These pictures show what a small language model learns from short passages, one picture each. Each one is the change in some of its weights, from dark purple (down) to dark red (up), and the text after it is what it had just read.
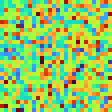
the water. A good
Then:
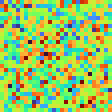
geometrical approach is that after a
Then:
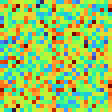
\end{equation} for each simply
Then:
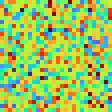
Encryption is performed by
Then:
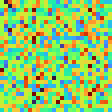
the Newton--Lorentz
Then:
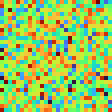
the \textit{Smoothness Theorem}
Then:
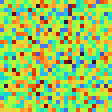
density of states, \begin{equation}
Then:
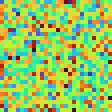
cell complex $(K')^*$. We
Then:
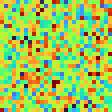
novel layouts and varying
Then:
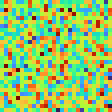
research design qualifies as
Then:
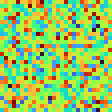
observational evidence in favour
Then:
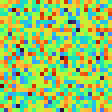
thick silicate condensate
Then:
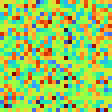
extend the understanding of
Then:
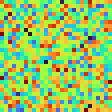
subdivision basis sets,
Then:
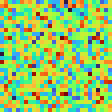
A Markovian transition
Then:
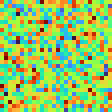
from speech samples through
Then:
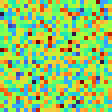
Earth-like water
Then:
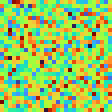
head-on case. We present some
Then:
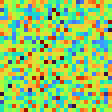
in 750 high-quality spectral
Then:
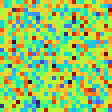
that the surface energies lie
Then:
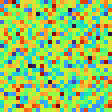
The DRP task in drug
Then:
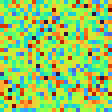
\newblock {\em The Quantum
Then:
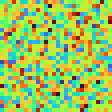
$u$ are bounded. In the
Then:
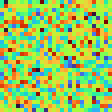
entangled state \begin{equation}
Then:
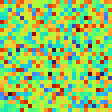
noise level) for the considered input
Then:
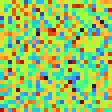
\mathbb{Z} \times X \rightarrow
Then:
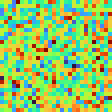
introduced at a system level by our
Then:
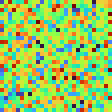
r} \end{equation} on
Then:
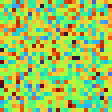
$X(t)$ is given by \[
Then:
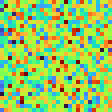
for spin flips and $N$ for
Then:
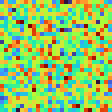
increase in the convective velocity
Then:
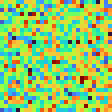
be proved later in the paper.
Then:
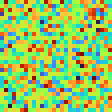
is the four-velocity of the
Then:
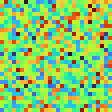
but provide an estimate of the relative
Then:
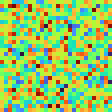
dichotomy, which shows that
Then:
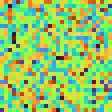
not a power of another one.
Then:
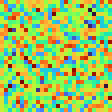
approximately exponentially for all
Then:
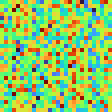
\alpha\beta}(\bk) +
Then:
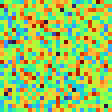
hallmarks. For example, the
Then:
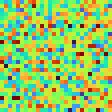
bound on the string tension is also an
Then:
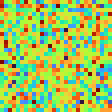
illustrating the unwinding
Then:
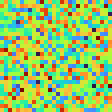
a local minimum and increases in
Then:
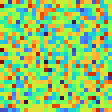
a gluing graph whose power
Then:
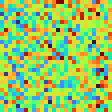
we \emph{erase} each
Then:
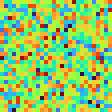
being established that the number
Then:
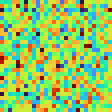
= \square \) for all \(
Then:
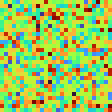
are nonzero and their orders are
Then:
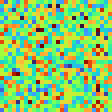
expose a Be or B
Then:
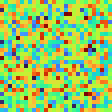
earlier, consider (to linear
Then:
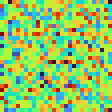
nor platform, can know any
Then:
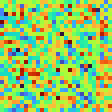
a diverse talent pool.
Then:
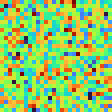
by M2 wire via I0
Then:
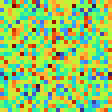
\& smoothness for quadratic
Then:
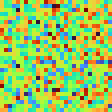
For example, in our recent work
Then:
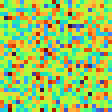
series, in accordance with
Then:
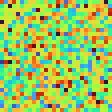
$\nu_{R}$ respectively. With these
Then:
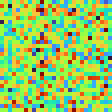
In contrast, our MLPH
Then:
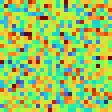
exceptionally anomalous and,
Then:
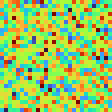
$N$ by adding handles along
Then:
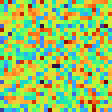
not consider the time series aspects.
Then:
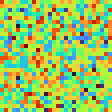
open question whether there for
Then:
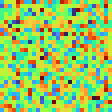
$\R^n$, one can prove that there
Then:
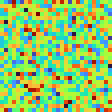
on 10-fold undersampled
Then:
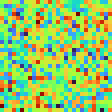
machine learning model into multiple
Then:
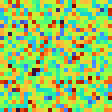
J.SM. wrote the
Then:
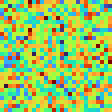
metamaterials: the
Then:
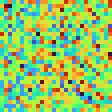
g\'en\'eral on la
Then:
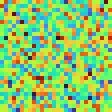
bindings, MLS improves
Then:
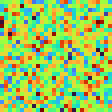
The contact form $\theta $
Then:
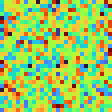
$B=C$ and $A$ or
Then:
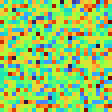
classify structured sparse
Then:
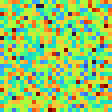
in which the lines pass through the
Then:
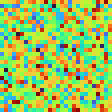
which assigns each video with
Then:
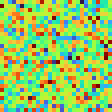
both conditions so it may have been a more general
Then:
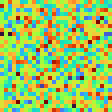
this as the action of $S_{n}$
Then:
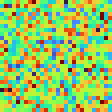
first order correction $\Delta_1$
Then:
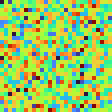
approach} Although we obtain the
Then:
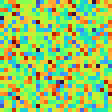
\hline \hline $E_{\rm min}$,
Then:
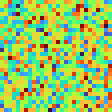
thermal conductivity
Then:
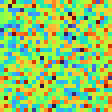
be an $n$-dimensional closed
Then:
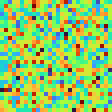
contributions of $\delta$ to
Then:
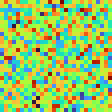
that the propagating waves can
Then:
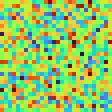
hit times within 0.02
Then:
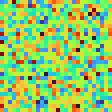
dx, Y(t)\in
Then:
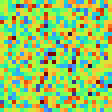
to a Rayleigh channel and
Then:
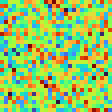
Fig. 1 (a), no change is
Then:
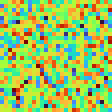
The RF has the lowest FPR
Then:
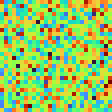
leading zeros, the length of the
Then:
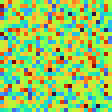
statement (2) holds, then by
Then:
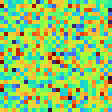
a positive definite complex valued function
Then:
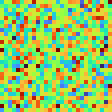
normal state and electron droplets.
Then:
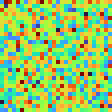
first one in the above expression) exactly
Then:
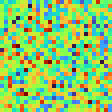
has about 30 apps installed
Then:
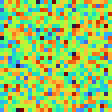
decay to a photon and the
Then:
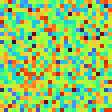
of the $\Lambda\bar{\Lambda}$ pair
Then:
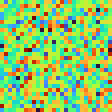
should also be two fold symmetric,
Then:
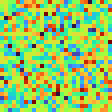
well with the Monte Carlo
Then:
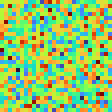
Physical Sciences,
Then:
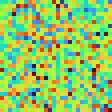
the T=3/2 channel would
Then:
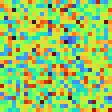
diagnose the magnetic structures of
